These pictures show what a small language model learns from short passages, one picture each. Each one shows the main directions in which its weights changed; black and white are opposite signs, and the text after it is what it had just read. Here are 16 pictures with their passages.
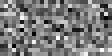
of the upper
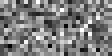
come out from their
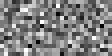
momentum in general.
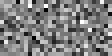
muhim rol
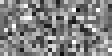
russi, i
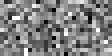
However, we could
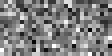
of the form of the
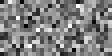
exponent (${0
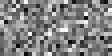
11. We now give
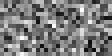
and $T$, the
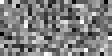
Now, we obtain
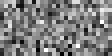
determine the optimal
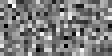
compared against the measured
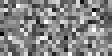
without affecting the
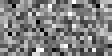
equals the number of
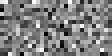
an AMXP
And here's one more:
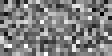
S) \leq
